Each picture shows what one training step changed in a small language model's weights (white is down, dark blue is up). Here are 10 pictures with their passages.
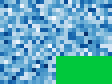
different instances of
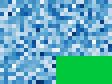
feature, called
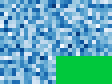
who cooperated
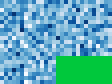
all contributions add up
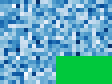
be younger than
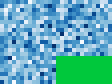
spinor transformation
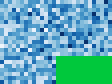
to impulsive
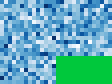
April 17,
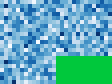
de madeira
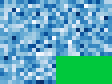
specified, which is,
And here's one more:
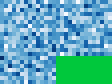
kind of development will be
